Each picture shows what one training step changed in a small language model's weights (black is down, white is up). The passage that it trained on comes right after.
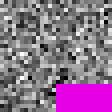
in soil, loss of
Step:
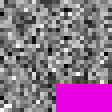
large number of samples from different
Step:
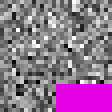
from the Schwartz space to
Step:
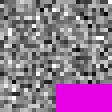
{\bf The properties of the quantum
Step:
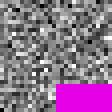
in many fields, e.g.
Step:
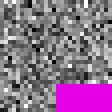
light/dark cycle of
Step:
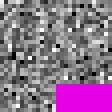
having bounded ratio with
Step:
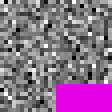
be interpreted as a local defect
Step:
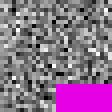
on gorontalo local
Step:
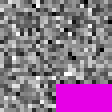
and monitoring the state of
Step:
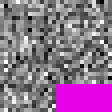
process implies a distribution on trees
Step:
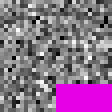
indicated with red stars.}
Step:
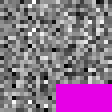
us to the knowledge of the
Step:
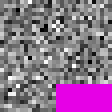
time for a given asteroid to
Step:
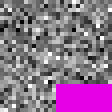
between an {\it absolute} and
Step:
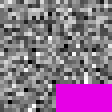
will shift down by
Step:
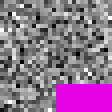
defined in this way so black regions
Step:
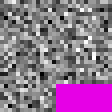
medicine, possessing
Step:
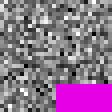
section III, it is done in
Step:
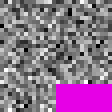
density far from the point of intersection
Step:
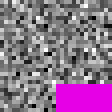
locus is isotopic to
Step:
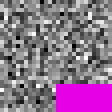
problem of calibration as well as
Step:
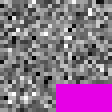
noted according to operational
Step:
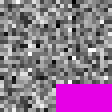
all the above ground parts of the
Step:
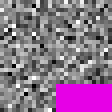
and they were provided by Fulton
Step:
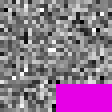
The recent direct stop combination
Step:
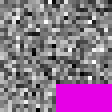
above are South Africa
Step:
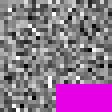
parabola wrt external
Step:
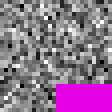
energy of the system is infinite.
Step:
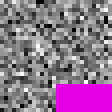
slightly edges out
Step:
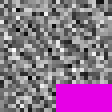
effects. Transport is
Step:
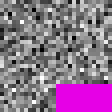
the 1940s, even though these
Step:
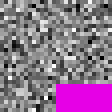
of pipe approaches such as
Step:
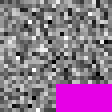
cortical plasticity:
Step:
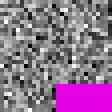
on Georgia;
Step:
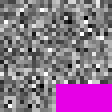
(dynamic RLOF,
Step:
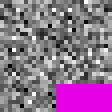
Finally observe that one has
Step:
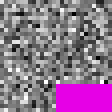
study showed a strong correlation between
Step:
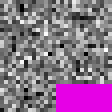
from KR are observed. The
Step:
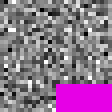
guidance framework for
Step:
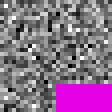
leading to the $\omega$
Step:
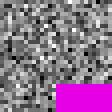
economy of the different
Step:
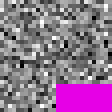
the perception layer is 10,
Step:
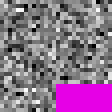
step by step using the
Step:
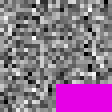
to researchers' use of various
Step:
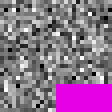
theorem for Radon measures there
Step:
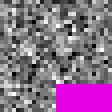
on d\'eduit de
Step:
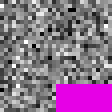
we have $$\begin{aligned}
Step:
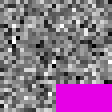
we prove our Koszul
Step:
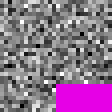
NEUS FDR
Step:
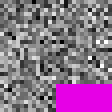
Mai Faculty of
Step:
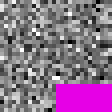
we investigate the speed
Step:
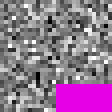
briefly and formally show
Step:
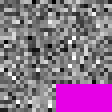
reflection spectroscopy
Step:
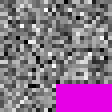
\def \medcup {\mathop
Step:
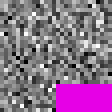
methods or may be directly integrated
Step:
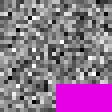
order to manage load between the
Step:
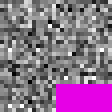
continuously differentiable mapping
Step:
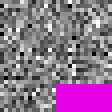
the physical oscillatory
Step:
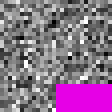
1990). According to
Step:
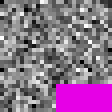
20µg/ml solution and
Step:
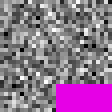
force is approximated by a
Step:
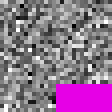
awareness of the product among
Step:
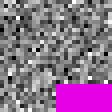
be a homology 3-sphere
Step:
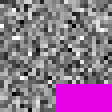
fractional transformations. This
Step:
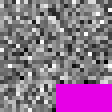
pairs $(\bar g , h
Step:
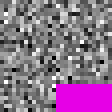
problem. A related question of
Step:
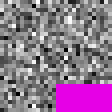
and TΣ using the points which
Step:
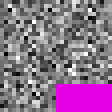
to a variety of transmission
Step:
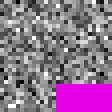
asymptotic normality in
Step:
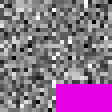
We also note that for the
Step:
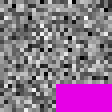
of generality. Now we
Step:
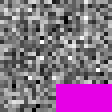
Combining the statistical and
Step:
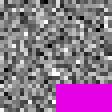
depends on the generic point of
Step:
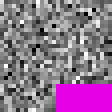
the 2060 period (a,c)
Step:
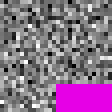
null homotopic if we consider
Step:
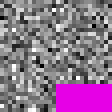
Let $\n$ be the maximal
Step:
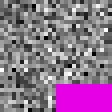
During irradiation, the
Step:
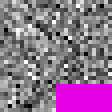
unintegrated gluon distribution
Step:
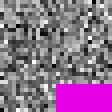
analyses for training design
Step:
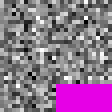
negative one relates to the
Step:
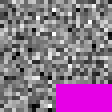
$D$ between adjacent
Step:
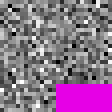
the extremal support (see
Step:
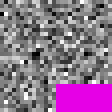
models are obtained by a first time
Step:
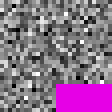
how to discriminate
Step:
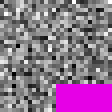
In this paper, we choose the mean
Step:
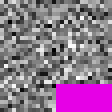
these edges, respectively.
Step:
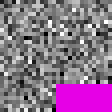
a consistent manner, estimate
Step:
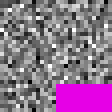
urban settlements of
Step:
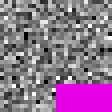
of relevance of the
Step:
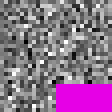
m. Educating the
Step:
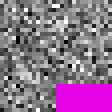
B(u;dz) \ge
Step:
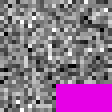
corresponds to an unpinned
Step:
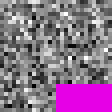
corpus. Consequently, we
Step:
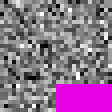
parameters, \( J=1 \)
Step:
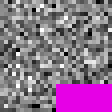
"false positive" evidence
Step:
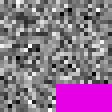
from $t_n$ to
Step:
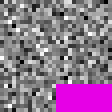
distinct vertices
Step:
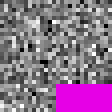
c$ for any constant $c\leq
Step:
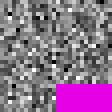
increases as the delay
